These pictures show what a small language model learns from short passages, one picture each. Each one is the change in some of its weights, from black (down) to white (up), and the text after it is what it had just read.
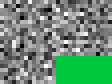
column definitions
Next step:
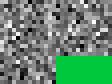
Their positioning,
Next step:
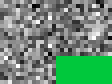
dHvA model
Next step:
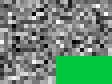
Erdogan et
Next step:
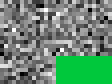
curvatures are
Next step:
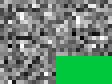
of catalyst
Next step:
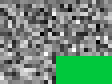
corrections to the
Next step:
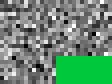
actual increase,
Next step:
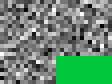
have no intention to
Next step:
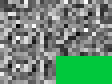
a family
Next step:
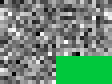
the jump,
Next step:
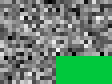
hence both equalities
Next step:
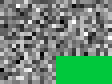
test the SM and to
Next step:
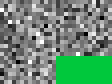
of Chinese
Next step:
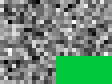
Also, there exist
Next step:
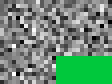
of social tolerance and
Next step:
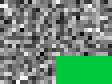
subset $A\subseteq
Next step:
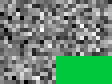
we recall some results
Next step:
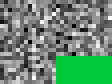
dual tensor is given
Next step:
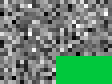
The analysis is based only on
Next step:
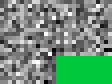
paper is to extend the
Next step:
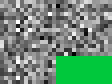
3 (5 April
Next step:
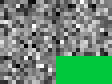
In Table 2 are
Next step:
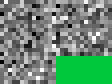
Xiao, X.
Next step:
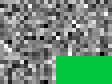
The classical form factor
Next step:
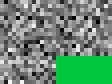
detected as
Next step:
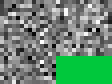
on $Y$. This
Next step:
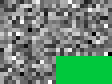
model, like the
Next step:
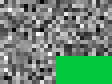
of the intervals
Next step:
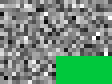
profile. As
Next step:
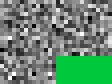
nightly observations with
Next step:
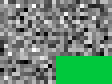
power (CSP)
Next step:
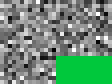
to the contrary that
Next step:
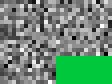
in duration at
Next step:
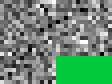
co-ordination number to
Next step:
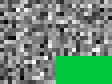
disease indicated a
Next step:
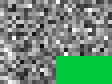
choose an individual
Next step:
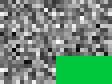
results valid in the
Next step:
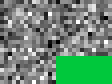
OK model on a
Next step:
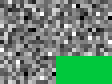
accordance with the
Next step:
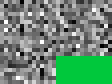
copies of the
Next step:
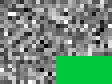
is a common and
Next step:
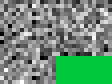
NLO results in
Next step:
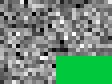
if $\mathbb{Q}
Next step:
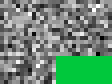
state. DDF is
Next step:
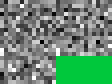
of the annotations is
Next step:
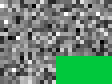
Coulomb potential
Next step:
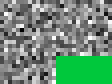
coincide with the
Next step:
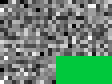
emotions: basic
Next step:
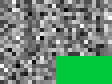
the manuscript.
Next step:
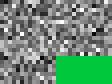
under the permissive
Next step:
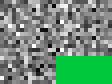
a landscape
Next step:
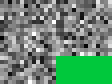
an {\it ordered}
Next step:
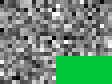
the urgent need
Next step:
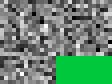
areas of core
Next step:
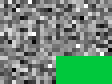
However, definitions of
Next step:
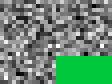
inclusive education
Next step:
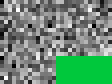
conflict resolution
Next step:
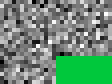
Hilbert transform
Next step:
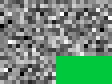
is the row sum of
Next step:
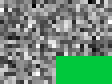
the military
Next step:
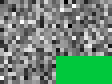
care and maintaining
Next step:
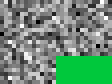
9. Duchin
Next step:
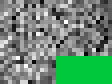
QProv schema
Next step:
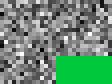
where $E_P,
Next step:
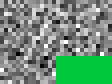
scrutiny in
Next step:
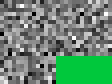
inequality. To non
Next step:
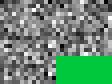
drive the phase
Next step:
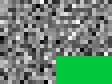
and sources, and
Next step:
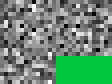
recursively in the
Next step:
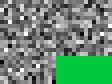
biological processes.
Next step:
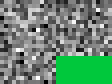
$\Gamma _n$
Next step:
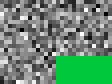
stringent response
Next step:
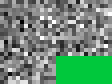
G^n$ is
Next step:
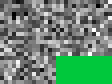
cancer has a higher
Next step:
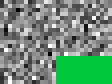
dominance was
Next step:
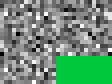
the worldwide
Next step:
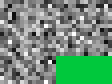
6 plots the
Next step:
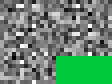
appealing to
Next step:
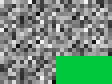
statutes -
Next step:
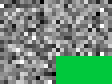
executed in
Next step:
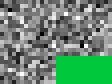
consistent with the previous
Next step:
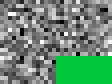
is adjacent to
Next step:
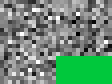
for 2-adic
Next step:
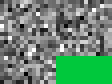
structure switches
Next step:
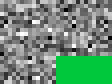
our calculations reported
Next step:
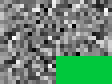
The perturbation
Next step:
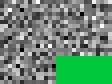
optical light curves
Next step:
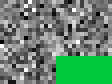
well-educated and
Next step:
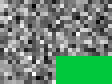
Drogoul and
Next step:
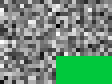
visualized as
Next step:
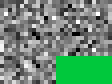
that our quantum world
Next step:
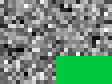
concludes this paper with
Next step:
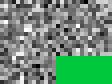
& Precision &
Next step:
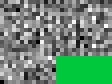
cross the boundary of
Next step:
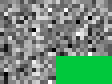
$\succsim $ and
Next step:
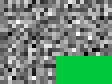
be the best observation
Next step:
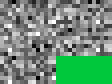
auxiliary system
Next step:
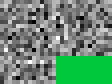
their managers in order
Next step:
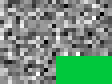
my money in
